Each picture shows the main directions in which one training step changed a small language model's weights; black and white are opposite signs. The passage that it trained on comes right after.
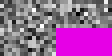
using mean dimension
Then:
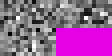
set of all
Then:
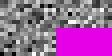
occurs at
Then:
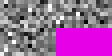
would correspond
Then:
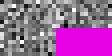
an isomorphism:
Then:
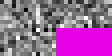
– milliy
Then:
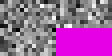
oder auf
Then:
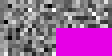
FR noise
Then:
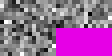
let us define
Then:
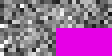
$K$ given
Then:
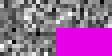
state to solution
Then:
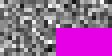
the bulk
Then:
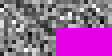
from parts
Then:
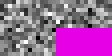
all cases the
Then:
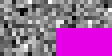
level of
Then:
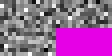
the ML model
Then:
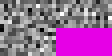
(to be defined
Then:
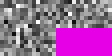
We argue
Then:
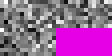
$v \in
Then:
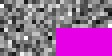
need to compute
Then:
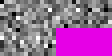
discussions and
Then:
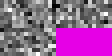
the flange
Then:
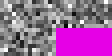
hbo- of
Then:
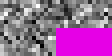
matrix $ W $
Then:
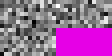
the desired
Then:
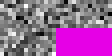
is the expected
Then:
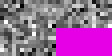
a Markov
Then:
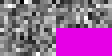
z$, we obtain
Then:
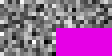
the 19th –
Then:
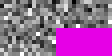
then defined as the
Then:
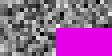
designing the
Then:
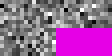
the representation of
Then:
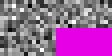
important as
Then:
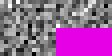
no corpo e
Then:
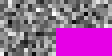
is exact for
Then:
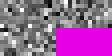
un altro
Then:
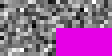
and constrained
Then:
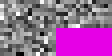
,$$ where the
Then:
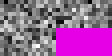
of $v$
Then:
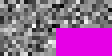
= \ell
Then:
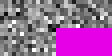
this result; the
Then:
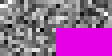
problem, the
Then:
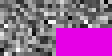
de cette
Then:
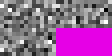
the same as the
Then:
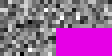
similar way
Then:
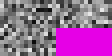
universal process
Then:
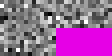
the integral
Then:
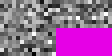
them into each
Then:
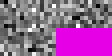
number density both
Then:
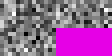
theory for the
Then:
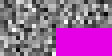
corresponding to a
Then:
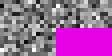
use this fact to
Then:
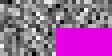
At this point
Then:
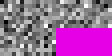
\alpha +
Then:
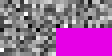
mai dese
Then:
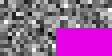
that $d =
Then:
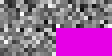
\text{ is
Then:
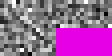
iterate our
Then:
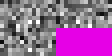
an algebraic
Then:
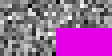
down a
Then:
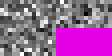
bu aynan
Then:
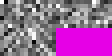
Let $W$
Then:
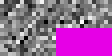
x \cdot v
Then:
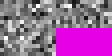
also used in
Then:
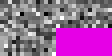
fine structures
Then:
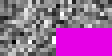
model without
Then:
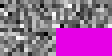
is derived
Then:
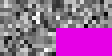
her bir
